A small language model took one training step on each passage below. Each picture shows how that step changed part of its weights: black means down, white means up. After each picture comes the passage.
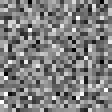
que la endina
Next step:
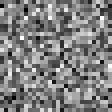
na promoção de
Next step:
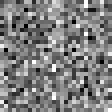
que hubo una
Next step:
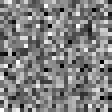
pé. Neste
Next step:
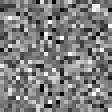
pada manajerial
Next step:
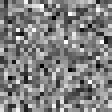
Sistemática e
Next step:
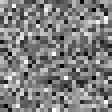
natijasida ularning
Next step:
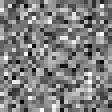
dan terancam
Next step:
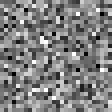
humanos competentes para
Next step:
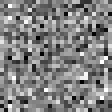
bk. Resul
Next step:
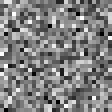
que É.
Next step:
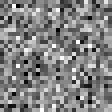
uni samarali
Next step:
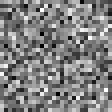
la actualidad
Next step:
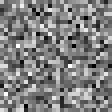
caracterizan el
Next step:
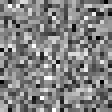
care cad sub
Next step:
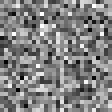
opinativa, ou
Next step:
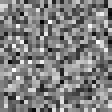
melhor qualidade de
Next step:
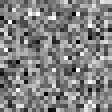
het netwerk
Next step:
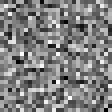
методология и
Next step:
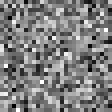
menor volume de
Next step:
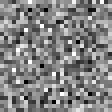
Ushbu jarayonda
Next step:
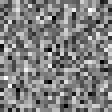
на формирование
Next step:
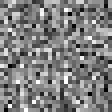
traçar as
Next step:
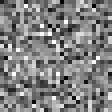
pela enfermagem
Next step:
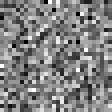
unter allen
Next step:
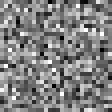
base of educational
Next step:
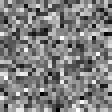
روم کو
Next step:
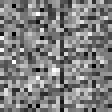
sabzavot va
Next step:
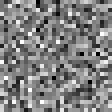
Ana shunda
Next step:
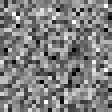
также наладили
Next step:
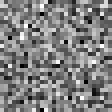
can be tested
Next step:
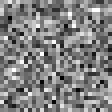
humano de la
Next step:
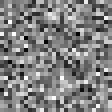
escolhido, com
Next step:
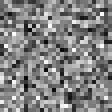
las percepciones de
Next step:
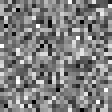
70 Kontrol
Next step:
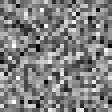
en este caso, de
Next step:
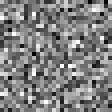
является носителем
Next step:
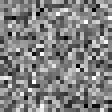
so’z elementlarini
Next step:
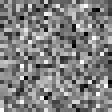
globales, las
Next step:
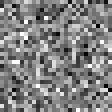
і початком
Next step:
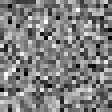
tema decorre
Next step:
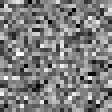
the change in
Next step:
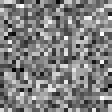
sektör 23
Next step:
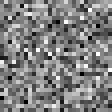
ish beruvchilar
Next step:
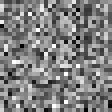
21. Pereira
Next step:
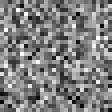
adaptada para lo
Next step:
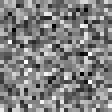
Insonlar turli
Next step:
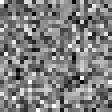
har qanday
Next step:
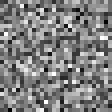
с костями
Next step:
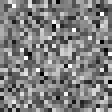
на пастбища
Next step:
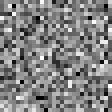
olib chiqish va
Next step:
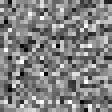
современного русского
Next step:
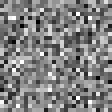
en caso de tener
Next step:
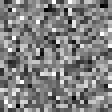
the Government,
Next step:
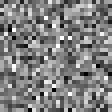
в государственных
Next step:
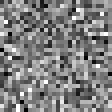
Daten- und
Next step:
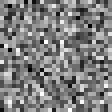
Norte o las
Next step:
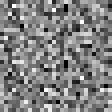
plus aux notions
